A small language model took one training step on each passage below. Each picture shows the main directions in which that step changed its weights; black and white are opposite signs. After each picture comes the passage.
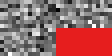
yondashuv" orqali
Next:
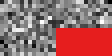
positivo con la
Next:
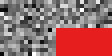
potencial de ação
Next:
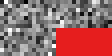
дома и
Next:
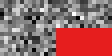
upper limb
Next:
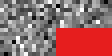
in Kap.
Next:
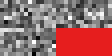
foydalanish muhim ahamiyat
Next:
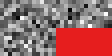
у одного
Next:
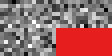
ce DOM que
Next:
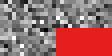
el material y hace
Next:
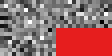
la abyección
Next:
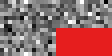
Francis Google
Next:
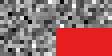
disorders of
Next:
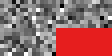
основанная на
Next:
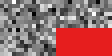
є предметом
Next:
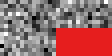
notation of
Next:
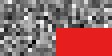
manera que las
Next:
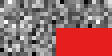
observamos o uso
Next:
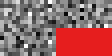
the agricultural
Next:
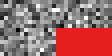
se pueden implementar
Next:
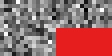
tibbiy yordam
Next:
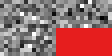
petit, on
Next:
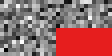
que se encuentran
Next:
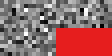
dan iklim
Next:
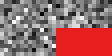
OF SEA
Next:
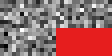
jurídica do
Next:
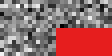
que, em conjunto
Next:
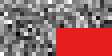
volonté à
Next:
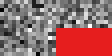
o cliente
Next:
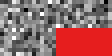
and sustainable
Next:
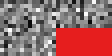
телом и
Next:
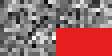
keputusan yang
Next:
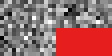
dando como un
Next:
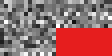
été par la
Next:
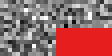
bir konut
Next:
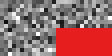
форми активізації
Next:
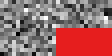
bir qismidan
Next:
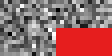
bayon eta
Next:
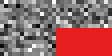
du casier
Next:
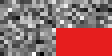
plan general și
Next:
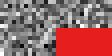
va ularga
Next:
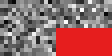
use on production
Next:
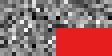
la veracidad
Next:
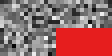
особенности обучения
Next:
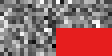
низ бо
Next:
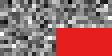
Sumber Data
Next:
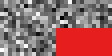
birinchi, eng
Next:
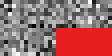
ahamiyati 182
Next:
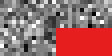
— psixologik
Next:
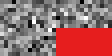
тільки за
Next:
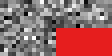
baholash dasturining
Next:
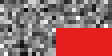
de Cardona
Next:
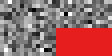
del proceso.
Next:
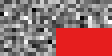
свойств у
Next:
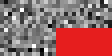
het modelleren
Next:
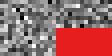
sodir etish
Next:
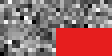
aktivitas fisik
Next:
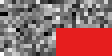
tarmoqlar va
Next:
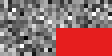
des cabinets
